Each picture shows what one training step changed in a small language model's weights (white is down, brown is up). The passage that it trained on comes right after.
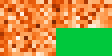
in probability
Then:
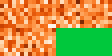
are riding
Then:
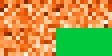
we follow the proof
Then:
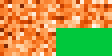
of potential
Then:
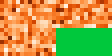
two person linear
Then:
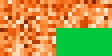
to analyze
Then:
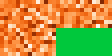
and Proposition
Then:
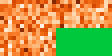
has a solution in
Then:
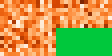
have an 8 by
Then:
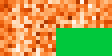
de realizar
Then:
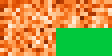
to the inequality
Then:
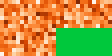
level of vector
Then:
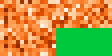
constant $c$
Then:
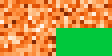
$$ Suppose
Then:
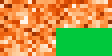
the domain of
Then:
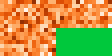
prove that $\min
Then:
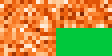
that $F$
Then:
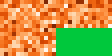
so there are
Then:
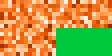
\\ We note
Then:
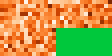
da natureza
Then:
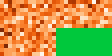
of the {\it
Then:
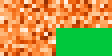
\cdots \circ
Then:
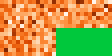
is a Lie
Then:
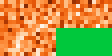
decomposition can
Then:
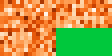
os anos de
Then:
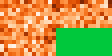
was within the
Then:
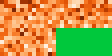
between them
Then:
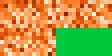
This is the
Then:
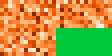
$Q$ be
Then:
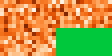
the authors
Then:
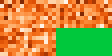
of $J$
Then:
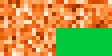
di una
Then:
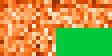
paper is the
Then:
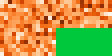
construction du
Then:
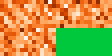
that can be
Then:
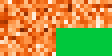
or $x$
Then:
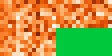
an area
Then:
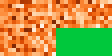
University of
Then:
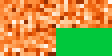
що на
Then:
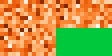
of valuable
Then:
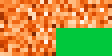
et la partie
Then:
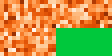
Há uma
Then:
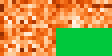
is as in
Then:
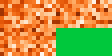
regulation of
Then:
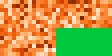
cases to more
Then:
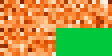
sequence of steps
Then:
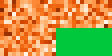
we consider the
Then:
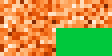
na dwa
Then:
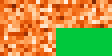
on easily
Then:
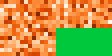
\to x$
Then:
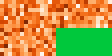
components of
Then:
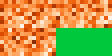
in the other
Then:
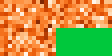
that, for every
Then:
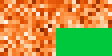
other hand,
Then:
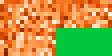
can extract
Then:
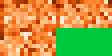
as before with
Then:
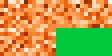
para convertirse
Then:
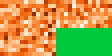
bir tup
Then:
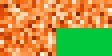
1 and 2 for
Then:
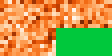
a forward
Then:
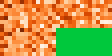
chord of
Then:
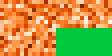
Max profit
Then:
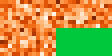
subset of the
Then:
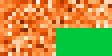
solutions that are
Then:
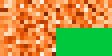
graph. Then Lemma
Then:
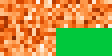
version of
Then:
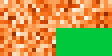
consideró como
